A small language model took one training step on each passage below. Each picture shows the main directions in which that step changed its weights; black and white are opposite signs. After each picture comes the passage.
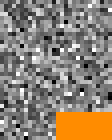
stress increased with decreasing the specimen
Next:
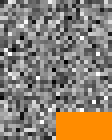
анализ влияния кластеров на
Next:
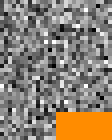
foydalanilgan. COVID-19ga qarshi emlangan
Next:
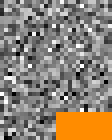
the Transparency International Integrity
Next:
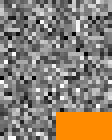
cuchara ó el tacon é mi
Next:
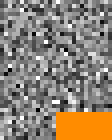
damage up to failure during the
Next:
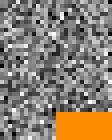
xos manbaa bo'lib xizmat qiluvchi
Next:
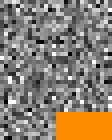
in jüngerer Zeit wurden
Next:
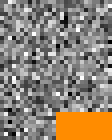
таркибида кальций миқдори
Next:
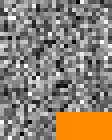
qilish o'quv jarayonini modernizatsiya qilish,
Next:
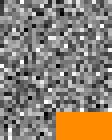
the present paper as a first attempt in identifying
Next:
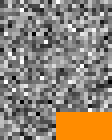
damage caused by the publication of the
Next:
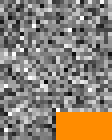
sahroni obod qilsa yoki biron
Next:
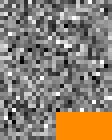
мере на Bi_2Se_3)
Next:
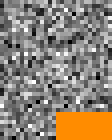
If only ' f_1 ' is taken as
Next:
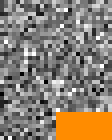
against Mycobacterium
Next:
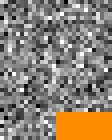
Имевшиеся к тому
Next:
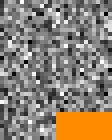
the selected indicator have been developed. The practical
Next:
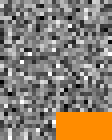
*Food Chem Toxicol*.
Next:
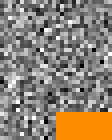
dynamics, legitimacy, and governance
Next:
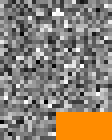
are necessary for human nutrition, are present in
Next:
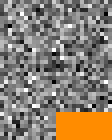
acontece só no espaço
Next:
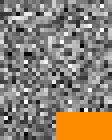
age - b₁= income -
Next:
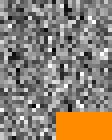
climate change, consumption of resources,
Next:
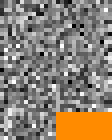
age, gender, performance status, and
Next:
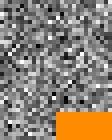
urolithiasis. However, PCN
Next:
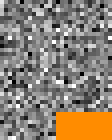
the pile capacity as it is driven into the
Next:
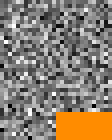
Mengerjakan Projek Individu
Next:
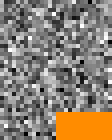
results indicate that K_s values were similar for the
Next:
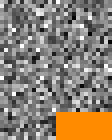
in an accessible and transparent manner.
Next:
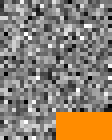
this famine, men who would return had to
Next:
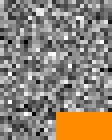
leads to an increase in the content of higher
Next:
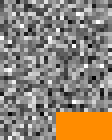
Phytochemical Analysis and
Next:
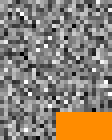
Ambrosii Mediolanensis
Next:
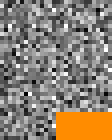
and one node to another node via the
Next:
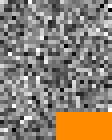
этишда маҳалла бюджетининг
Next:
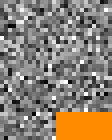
interests. Author contributions ADO
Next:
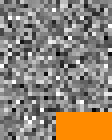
University Y. On the other hand, few studies
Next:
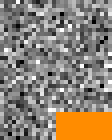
H-bond interactions with Ser119
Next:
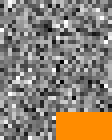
and choose unit of measurement 10 MB
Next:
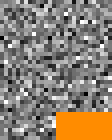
Why do companies go public : an
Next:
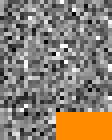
80 пациентов с ЖКБ,
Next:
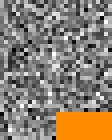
PICUM - Platform for International
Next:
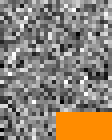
u yoki bu tomonlariga, davlat institutlariga,
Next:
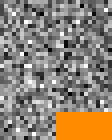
All authors contributed to the presented
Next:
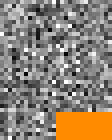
moralne, a zatem jego
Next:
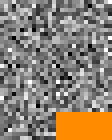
namespaces + kata containers)
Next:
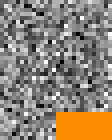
Bank Indonesia: Akselerasi
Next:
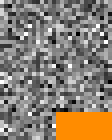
Olga Teterina PhD Department of
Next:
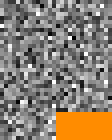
akan mati di sini. Hatiku
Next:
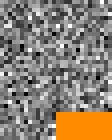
developed technology allows to involve in the
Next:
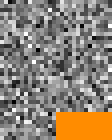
общественный интерес к области
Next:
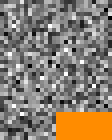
\rangle + \Delta/2$, as
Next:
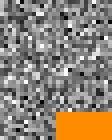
a natural process and most women have to go through it.
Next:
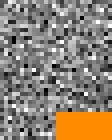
за регистриране на
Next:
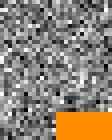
> 5, then the model is considered
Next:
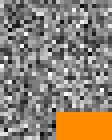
Muhandislik-iqtisodiyot va
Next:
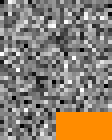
врожденных аномалий
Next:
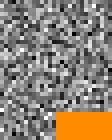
zamonaviy yo'llari. *Science and
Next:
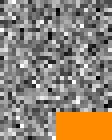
Француз альянсларига
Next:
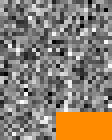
conflicts of interest are declared.
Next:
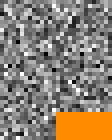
1 Introduction Recently, the number of
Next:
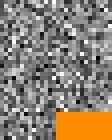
S. M, COSTER, W.
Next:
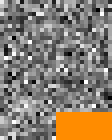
a statistically significant regression model, the
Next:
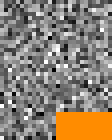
gibi ülkelerde işe
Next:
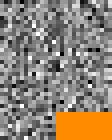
y subempleo: Indicadores
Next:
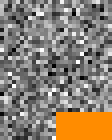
an agriculture area but half of the
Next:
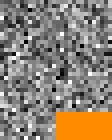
qismi sifatida tafsiflanadi.
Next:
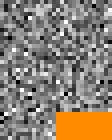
average Catalanian Academic Spin-Off
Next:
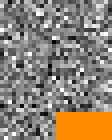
in responses, suggesting that while some subjects
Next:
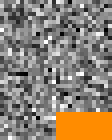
fossem feitas algumas
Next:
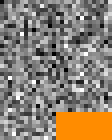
innovaciyanı bir neshe
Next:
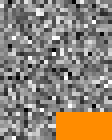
in low density polyethylene
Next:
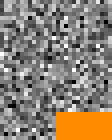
our Legacy Data ID of Associated
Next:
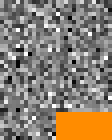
Habitats Directives to adapt
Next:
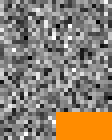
track of all these projects. We have investigated
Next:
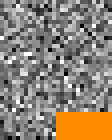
zuständig. Wir danken der
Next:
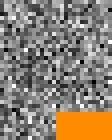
bu tashqi savdo, ijtimoiy
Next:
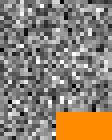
match so that it can win the match.
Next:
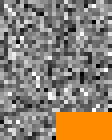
According to the author of the study, the
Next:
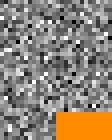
ОДНО ИЗ УСЛОВИЙ
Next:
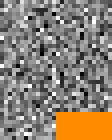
time, only allowing the recombination to
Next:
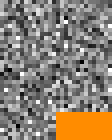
envolvido na experiência emocional
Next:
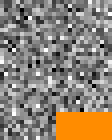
predictions Figure1: Flow Chart of the proposed
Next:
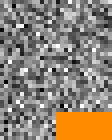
Unit 1 Energy Value
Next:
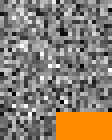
seminar va treninglar tashkil etish orqali ularning
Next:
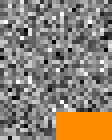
macroalgas y fanerógamas
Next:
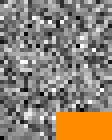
Порядкова 20-80 балів
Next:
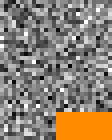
systems which can reflect the opinions of both the
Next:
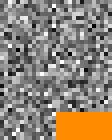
(1973). coadjuvantes do
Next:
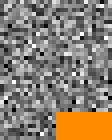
to synthesis it to test its biological activity.
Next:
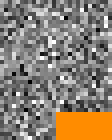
public acceptance. To consider the level of public
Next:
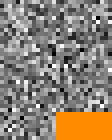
big problems, and what a translator should
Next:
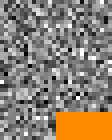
become an incentive for some cadets to
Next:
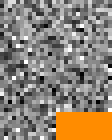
and then evaluating the corresponding expert
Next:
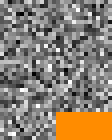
worden. Immers een te
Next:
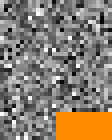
when children work with real materials, a
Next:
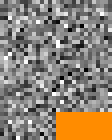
cukup seperti tempat duduk
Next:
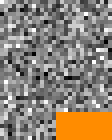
t_{stage1} . Stage 2. The
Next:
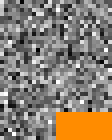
the studied species from values reported for the same studied
